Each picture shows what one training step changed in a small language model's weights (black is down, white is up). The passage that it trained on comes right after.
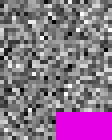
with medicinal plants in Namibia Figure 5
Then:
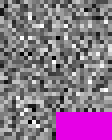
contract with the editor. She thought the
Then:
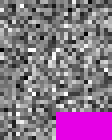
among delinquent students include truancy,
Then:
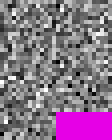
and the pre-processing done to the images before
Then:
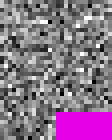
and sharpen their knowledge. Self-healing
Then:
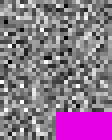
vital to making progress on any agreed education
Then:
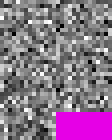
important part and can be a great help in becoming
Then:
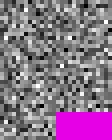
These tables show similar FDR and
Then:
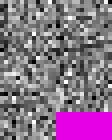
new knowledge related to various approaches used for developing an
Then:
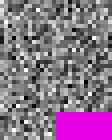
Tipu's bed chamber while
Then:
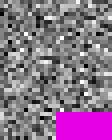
are weighted according to their probability of occurrence.
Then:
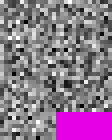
towards ICT. *Journal of Education and
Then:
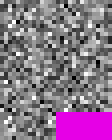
for the conventional cohesive model. The link between
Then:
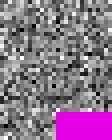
services market occupies an important place in the
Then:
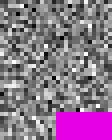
Students' Conceptual Understanding in
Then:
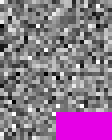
learning stage, a sequence of stylistically
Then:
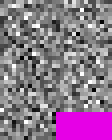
Further research is recommended for implementing such optimization at
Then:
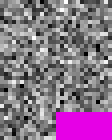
it likely that the callous attitude fostered
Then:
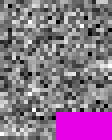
Milano, Italia; 2009,
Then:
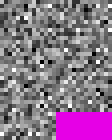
successfully applied to solve a wide range of
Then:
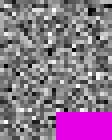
help given in the final redaction of this article. The
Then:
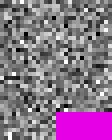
document analysis. At this stage, it is noted that a
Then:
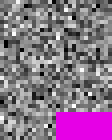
km² and measures almost 4000 km in
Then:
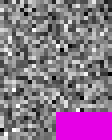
silica (quartz), having refractive
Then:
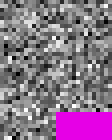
enterprises, bringing high results. The
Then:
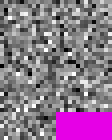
higher education. Interviews with 7 tutors
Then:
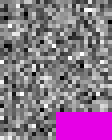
shows that the difference in radiation level is relatively low
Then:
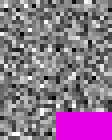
context for those over 18 years of age. We developed our
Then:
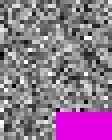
most balanced institutional arrangement is a partnership model
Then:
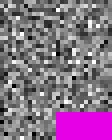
this entity associated with better prognosis and less
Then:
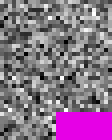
select the “no” at the top; this can
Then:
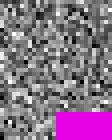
design experimental Group A=15 control Group B =15
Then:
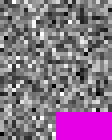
Adesokan, M. A.
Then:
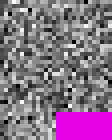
and Herrmann, 2016). The particular form of
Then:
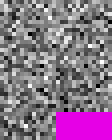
stitched sample (1 and 5 are minimum
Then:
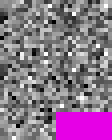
current when the estimation error reaches the
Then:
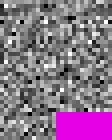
Reeves and Reynolds, 2024;
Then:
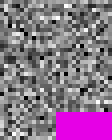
adequately supported by citations?
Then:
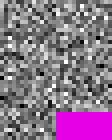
quotes from data are italicized.
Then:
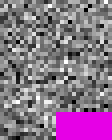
site, agricultural site and disturbed vegetation
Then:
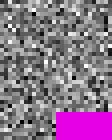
a comparison between institutions will do, the latter approach
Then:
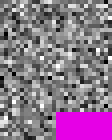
a finite element method software to predict the
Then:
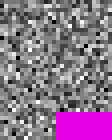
with very high accuracy and excellent potential for
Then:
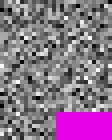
\in T(\text{zero})
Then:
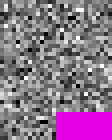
to its large channel and cavity size.
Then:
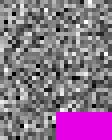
Struggling to log off, promising
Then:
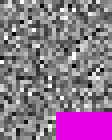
de Puebla (National
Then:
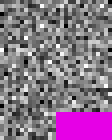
detectable in maternal blood and can be
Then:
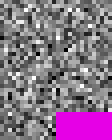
human health and wellness. Based on the significant outcomes
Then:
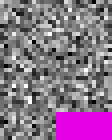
some of the available high-value markets. -
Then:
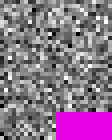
to be a subset of those in mode II, as
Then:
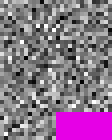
quantification of issues. Moreover, the focus on
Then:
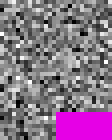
functionality to address these issues, emphasizing its potential in
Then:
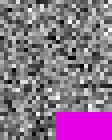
gain Integral time constante Derive time
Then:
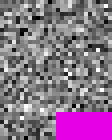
achieved on 17 to 19 days in the case of composites
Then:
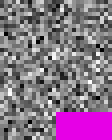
and place it in an ultrasonic device for 20
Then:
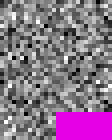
increased efficiency and productivity associated with speech activities. The
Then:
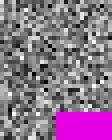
previous versions of the manuscript. All
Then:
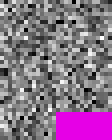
harvester inside the vehicle tire. The
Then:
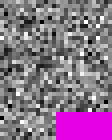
Museum Berlin (BGBM),
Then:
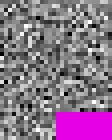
copper-doped iron tartrate
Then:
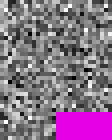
described above, we believe that the establishment of a
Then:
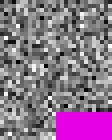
$r(t)$ and collection of IMFs
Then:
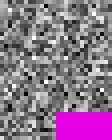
preparation of the manuscript.
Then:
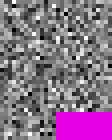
Fergana Valley. Primary data
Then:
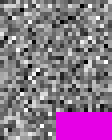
original volume, cooled and ice-water was
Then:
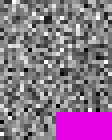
retroflexus* and *Setaria
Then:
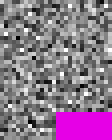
namely, the basic information of the survey object,
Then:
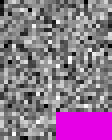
motivated by Herzberg's
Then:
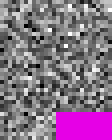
This is done through Teaching Practice
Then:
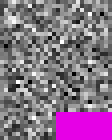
the used embedding systems were trained first using
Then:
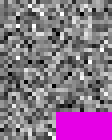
and the linear form of eq (1) was
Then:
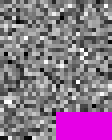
recommended vaccination, if animal show clinical signs
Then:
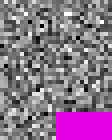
or between two husbands as well as between two
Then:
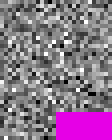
if we continue on this route the evocation
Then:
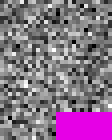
phase. A flow rate of 1.0
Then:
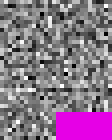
presented on a slide, on cards, or on
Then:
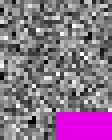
challenges of the EFCC within the economy as well as
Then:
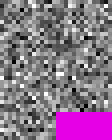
one is external in a way that its sources flow from
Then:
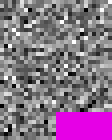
- Mobile applications (specially Android
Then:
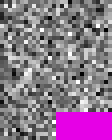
study¹. It is written as a
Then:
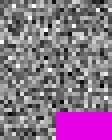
typically works in Arabic or Persian that
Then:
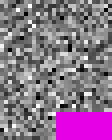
the NC-Value incorporates context information to
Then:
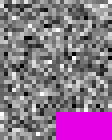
based on fixed-source iteration. The method
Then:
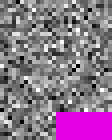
a rational ratio between the time spent and the result
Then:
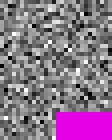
there is lack of study on retrofitting the
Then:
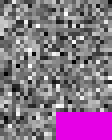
size and shorter ligand length bring
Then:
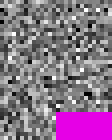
For ease of presentation, the collections and
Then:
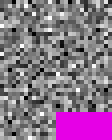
deposited in a day or two shining red
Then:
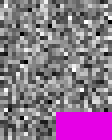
with an annual turnover of more than 1
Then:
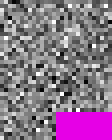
considers issues concerning improvement and development of
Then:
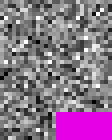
sent by copying a link via social networking site
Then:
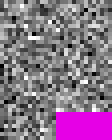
β_0 is the intercept;
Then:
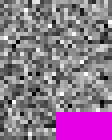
P_i \quad \dots (2)$$ Where
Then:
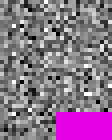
and gaps. *J. Med. Chem.*
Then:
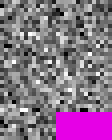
involved in artifact design and production only if there is
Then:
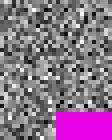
youth social media accounts or their sharing activity.
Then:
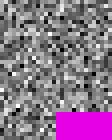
°C for 10 min and cooled in
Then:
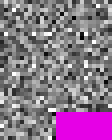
organisation quickly with low risk and low cost -
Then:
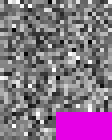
process is the Continuum Damage
